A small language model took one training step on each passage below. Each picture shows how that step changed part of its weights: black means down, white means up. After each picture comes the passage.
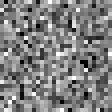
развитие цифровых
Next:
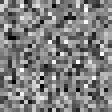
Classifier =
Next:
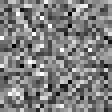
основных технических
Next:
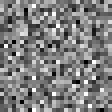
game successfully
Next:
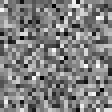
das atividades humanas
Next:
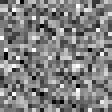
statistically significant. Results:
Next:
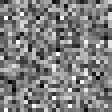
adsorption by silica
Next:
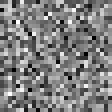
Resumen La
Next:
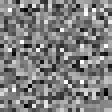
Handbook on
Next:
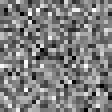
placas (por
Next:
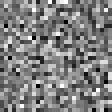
el eje central el
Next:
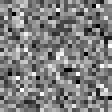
al ámbito
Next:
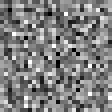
+ \Delta x)}
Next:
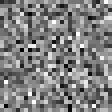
impact of the developed technologies
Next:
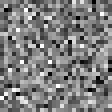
includes introducing winter
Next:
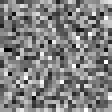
the study contains information
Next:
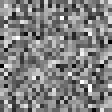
section, a complete description
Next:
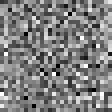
task, once so
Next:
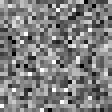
approaches are not always
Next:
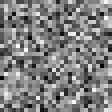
the engineering structures
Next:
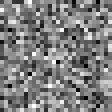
etiology while,
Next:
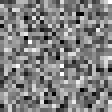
to a Mayo
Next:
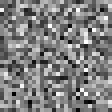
для пошуку
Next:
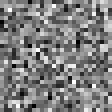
At the beginning
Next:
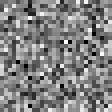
core commitments are
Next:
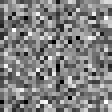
the coordination of the
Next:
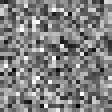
rates up to 45
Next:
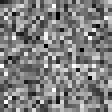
state bodies.
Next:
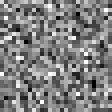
(Zhong et
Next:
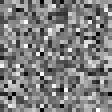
as cartographic techniques
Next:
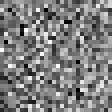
- The Turing
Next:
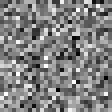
želja po
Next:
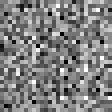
outlined these negative
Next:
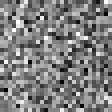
son los datos
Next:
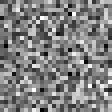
of cases and controls
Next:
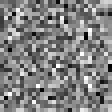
a simple methodology for
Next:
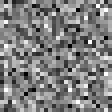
the role they fulfil
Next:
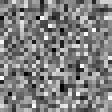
plant technologists to
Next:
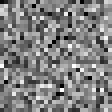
included in the study.
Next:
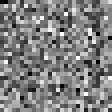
observed from the table that
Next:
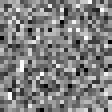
André G.
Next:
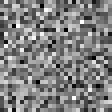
si configura come
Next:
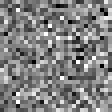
αν αυτό είναι
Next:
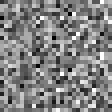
of these successful preparations
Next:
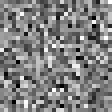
instance, to domains
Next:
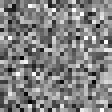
avoided. The central
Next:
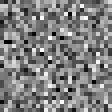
were similar to those of
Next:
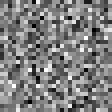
su continuidad por los
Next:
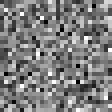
tube and was
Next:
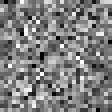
and 50 vol. %
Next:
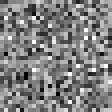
focused on the
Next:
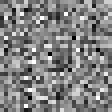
two parallel lines of
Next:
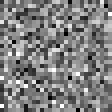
strategik boshqaruvini
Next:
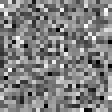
a bottomland
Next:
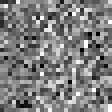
was collected from the
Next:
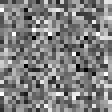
one⁵. Interaction
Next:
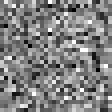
forgotten so
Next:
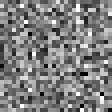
contrario de otros
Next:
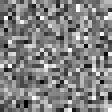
preference difference between the
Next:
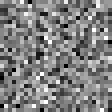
in *Tables 2
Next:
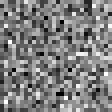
the secondary entrance
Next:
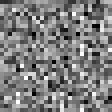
system that uses a
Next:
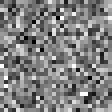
va jamiyat.
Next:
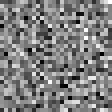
to identify the supported
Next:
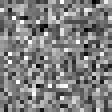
y baña el
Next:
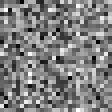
alterou os fins
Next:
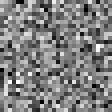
pernotó su
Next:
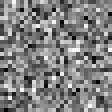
do polígono das
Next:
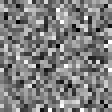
esa birmuncha
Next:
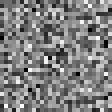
que a mesma não
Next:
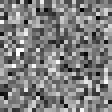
sink behavior under
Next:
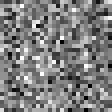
în cadrul
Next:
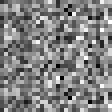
of the relationship between the
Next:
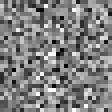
in Thailand:
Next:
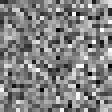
for the conventional
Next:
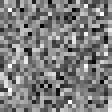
yöntemler ve
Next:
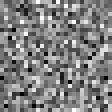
may be found in the
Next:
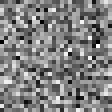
regardless of gender to
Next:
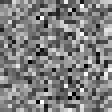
conclusion elements on
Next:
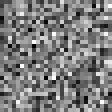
VI DO
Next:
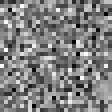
sistem, capacitatea
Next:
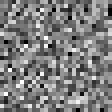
rubbing with
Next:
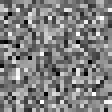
pretekstem do
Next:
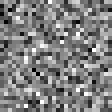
varían debido
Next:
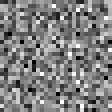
physics that is
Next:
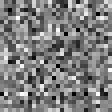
та правовими
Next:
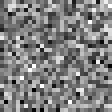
as some geographical
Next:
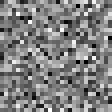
or exhibit other types
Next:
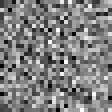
não pretende a
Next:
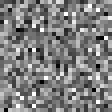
além de habilidades
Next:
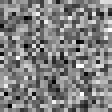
to the judicial,
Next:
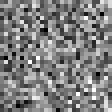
this objective is the analysis
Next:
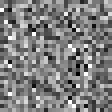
используется его
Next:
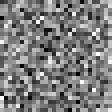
of Philosophy
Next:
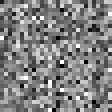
present study revealed that in
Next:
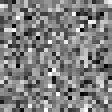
with a count of
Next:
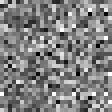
mãe. No
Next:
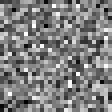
among the Yolo
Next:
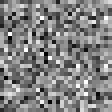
the plot). The
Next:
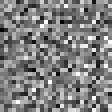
use could be better
